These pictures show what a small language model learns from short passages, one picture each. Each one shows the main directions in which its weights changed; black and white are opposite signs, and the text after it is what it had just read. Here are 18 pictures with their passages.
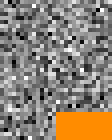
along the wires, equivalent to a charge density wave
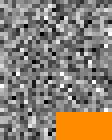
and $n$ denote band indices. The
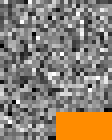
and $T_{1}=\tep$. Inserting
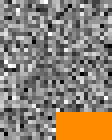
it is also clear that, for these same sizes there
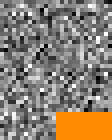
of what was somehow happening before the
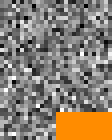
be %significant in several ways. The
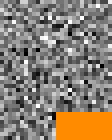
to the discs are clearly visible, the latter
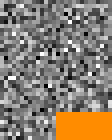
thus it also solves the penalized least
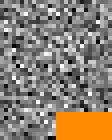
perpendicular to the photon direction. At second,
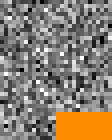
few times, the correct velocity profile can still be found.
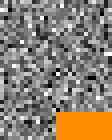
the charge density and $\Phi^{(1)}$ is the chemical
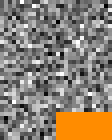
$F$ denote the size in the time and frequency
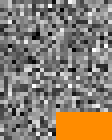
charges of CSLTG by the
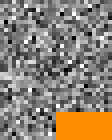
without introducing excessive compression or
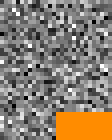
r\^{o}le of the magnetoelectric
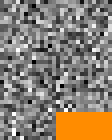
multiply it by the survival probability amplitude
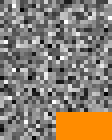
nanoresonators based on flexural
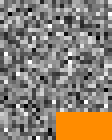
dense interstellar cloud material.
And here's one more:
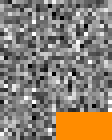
symmetry has $Q_a=P_a$ and
